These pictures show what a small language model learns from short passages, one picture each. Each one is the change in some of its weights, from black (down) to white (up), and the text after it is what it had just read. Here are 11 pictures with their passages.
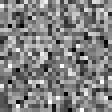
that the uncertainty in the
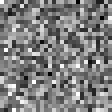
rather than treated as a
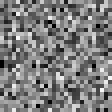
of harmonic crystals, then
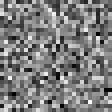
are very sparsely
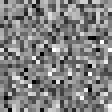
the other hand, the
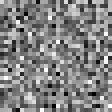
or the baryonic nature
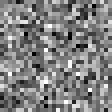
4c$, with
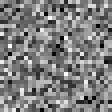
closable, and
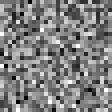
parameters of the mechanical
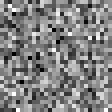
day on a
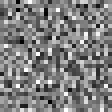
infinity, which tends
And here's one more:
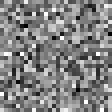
states of CCNN
